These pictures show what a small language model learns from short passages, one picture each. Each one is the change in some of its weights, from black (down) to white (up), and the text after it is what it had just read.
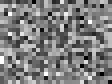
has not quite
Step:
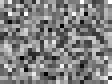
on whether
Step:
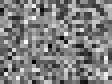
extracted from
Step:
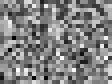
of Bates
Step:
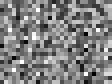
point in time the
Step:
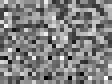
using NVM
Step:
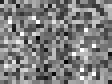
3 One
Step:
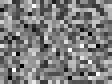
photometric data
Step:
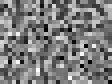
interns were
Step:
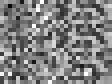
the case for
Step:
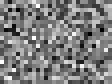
\left( k
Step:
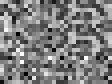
for the quantum
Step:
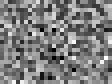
the price
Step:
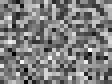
values found in the
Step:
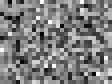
follow known power
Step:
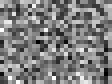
growth rate
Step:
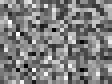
of the distribution is
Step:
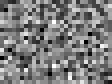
also found many other
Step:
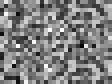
as the known
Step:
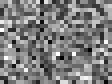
envelope and
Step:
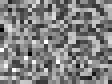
the main cell
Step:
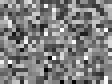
of $\lambda$
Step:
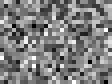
evolution of $\rho
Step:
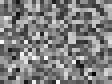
contribution to the equation
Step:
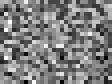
by a previous
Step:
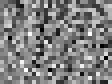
$L$ is
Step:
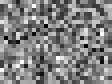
traceability is
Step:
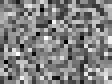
given that initially
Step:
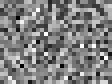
limit $b
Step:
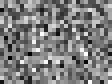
were used, the
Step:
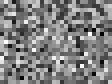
a specific
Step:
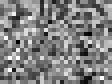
related to
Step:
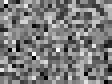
that hold those
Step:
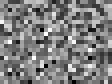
this observation,
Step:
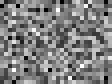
\Omega \to
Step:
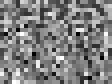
gradient that
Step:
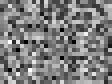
type of effects
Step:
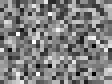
second panel the
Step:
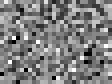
quantum signal. In
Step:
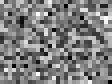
stars show.}
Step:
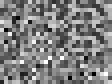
find the condition that
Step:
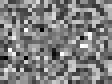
the impulse
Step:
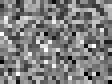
signatures of
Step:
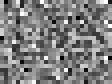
hard to see
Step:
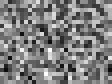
the properties of the
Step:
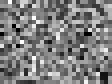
Yet, the
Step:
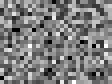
pixel scale
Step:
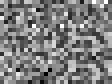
the median
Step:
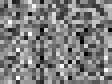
energy density is
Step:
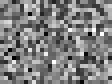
located around
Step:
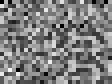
the map
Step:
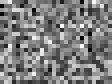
missing &
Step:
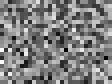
the availability
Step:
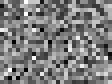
been studied and
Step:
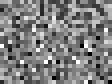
analysis, the
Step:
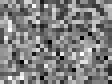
of game
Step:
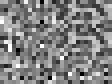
with the experimental
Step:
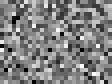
two-form can
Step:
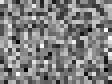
number of random
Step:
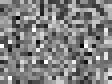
analysis, in order
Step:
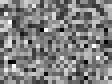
in system size and
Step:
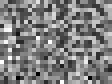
the unification
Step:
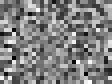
effect in a
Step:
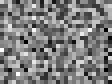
number of network
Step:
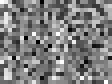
and X-ray
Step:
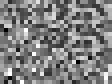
the largest values
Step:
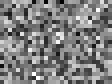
A photo of
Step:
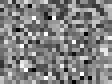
WDM particle
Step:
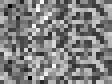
the case of
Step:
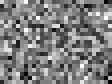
depend on the
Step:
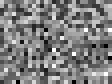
sigma model.
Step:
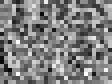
large number of
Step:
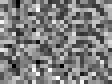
field now
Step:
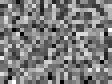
probability distribution for
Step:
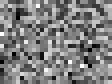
we propose a
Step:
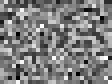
done to it
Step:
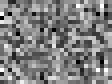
scalar potential of
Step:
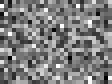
tip height
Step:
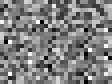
galaxy are not
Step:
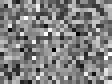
level, the
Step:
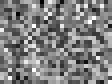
yields, following
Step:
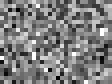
\cdot \cdot
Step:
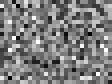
K. The
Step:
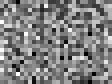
which requires
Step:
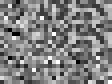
matrix, the wave
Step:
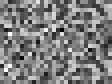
the metastable
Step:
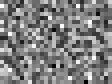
tends to
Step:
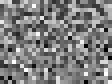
scattering length
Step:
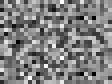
as follows: section
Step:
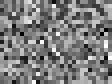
maximum mean
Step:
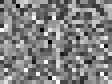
BH and
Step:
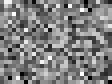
We study the
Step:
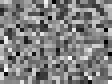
stars (C
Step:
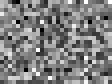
is still
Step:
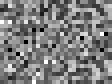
identifies the two
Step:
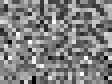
without loss of
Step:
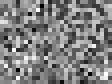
connected to the
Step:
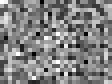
and initially at
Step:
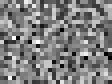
of sight.
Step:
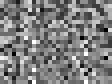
will be larger if
